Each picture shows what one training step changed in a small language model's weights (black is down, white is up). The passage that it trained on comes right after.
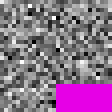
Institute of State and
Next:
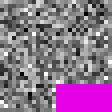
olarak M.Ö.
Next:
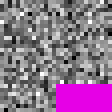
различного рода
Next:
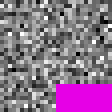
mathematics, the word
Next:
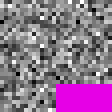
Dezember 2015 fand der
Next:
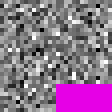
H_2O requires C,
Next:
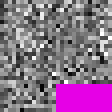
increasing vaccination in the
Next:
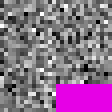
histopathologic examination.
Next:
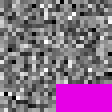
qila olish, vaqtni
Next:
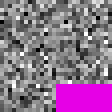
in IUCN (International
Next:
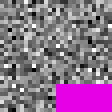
и увенчайте
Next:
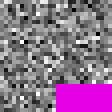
shows a decrease in the
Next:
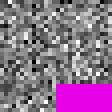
increasing short- fall of
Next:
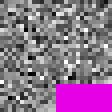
asosi va manbai
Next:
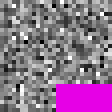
helped in the making of
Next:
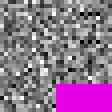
differences compared to those of
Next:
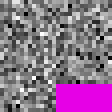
analysis revealed that both the
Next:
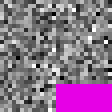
detection in six genes in
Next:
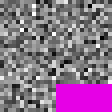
universitetida tahsil
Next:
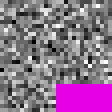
in two dates (March 9
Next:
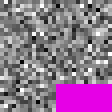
Tamil Nadu. The poet
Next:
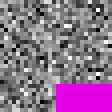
on the assumption that cracks
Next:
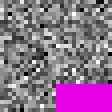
grouping them into the same community.
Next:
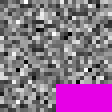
(BEAST), an integrated
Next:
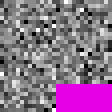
CDD. Estos
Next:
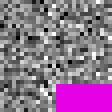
performed to verify that it
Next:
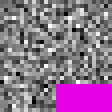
agrar sektordagi eng
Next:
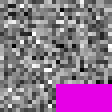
should emphasize digital wellness
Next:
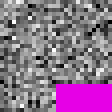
jamoat sportining
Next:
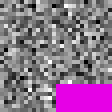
moving contact line.
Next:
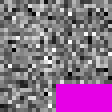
rights to this publication.
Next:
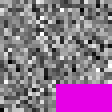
compositions, by word of
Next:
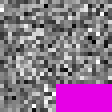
increasing elephants poaching
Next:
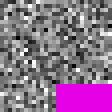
and tools. The infrastructure
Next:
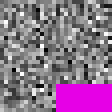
- hozirgi
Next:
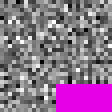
institution has adopted its use
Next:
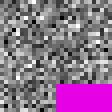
sahifalaridan joy
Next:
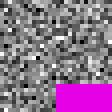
В и С. Материал
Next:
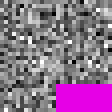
vida, à saúde, à
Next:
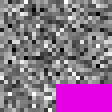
score of 78% in the
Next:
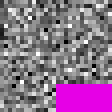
importancia de abordar el
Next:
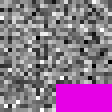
sau în a insista
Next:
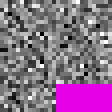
to the conceptualization and
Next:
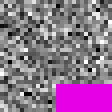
a 6 m row which could be
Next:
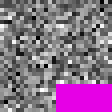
por muchas de las personas que
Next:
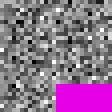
анализ ведения и
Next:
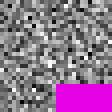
et le couvert. *En
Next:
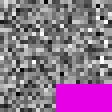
an ion source. The
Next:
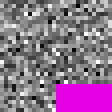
daar de betaalde
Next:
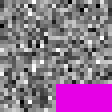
John TM, et
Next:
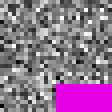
trazer melhorias para
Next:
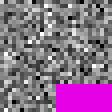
can be related to the performance of
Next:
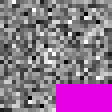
of sample for pH,
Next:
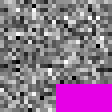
of developmental games used in
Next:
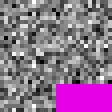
kafedrasida dotsenti,
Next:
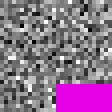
m' + 100$ are included
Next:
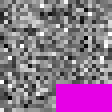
aún en días con
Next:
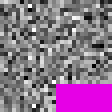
obstacle à la
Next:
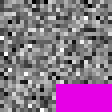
a very high mortality of
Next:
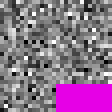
permite să ofere
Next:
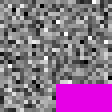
field, market,
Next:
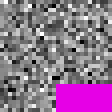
vermogen te renderen?
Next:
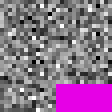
transformation, time management,
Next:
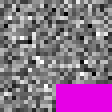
finding relationships between
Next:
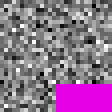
digunakan sebagai
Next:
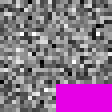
and PC Measurements method
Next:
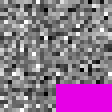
The study sought to investigate
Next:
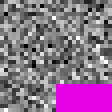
population comprised 16
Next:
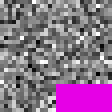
Barcelona in
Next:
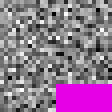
Sebti Rabah and
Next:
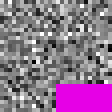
only later in Buenos
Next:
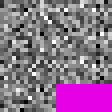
and on the existing educational and
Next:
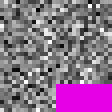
showed in Table 3.
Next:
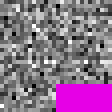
and forums focused on
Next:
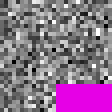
also used as a raw material for
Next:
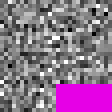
the methodology for organizing
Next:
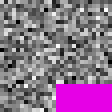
общей летальности
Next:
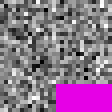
lack of collaboration with
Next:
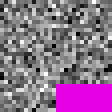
Among the many reasons
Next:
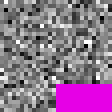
Zielmetrik des
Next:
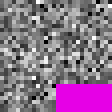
agreed that the available
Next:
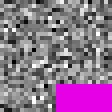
caracterizada pela
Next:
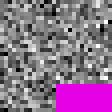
il trasferimento di
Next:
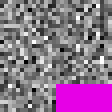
a partir do final do
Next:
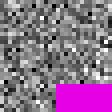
pivotal concern for national
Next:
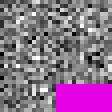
que puede haber, lo que
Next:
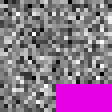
keltirish mumkin.
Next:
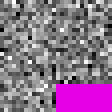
qalinligi Mkm
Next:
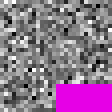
- пластика sublay.
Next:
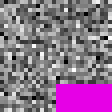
knowledge of the local food system of
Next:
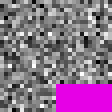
issued with online cards
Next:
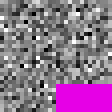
further expand the
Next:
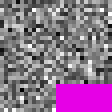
is becoming more and more accessible
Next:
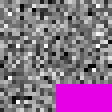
overgrowth promotes
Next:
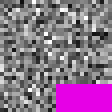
there are known several methods
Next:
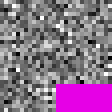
to‘zg‘oqi va
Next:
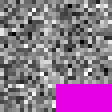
= v; \text{ and }
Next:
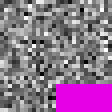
an infrastructure of urban
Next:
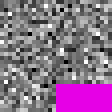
mean and standard deviation
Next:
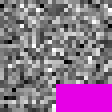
in New York welcomed
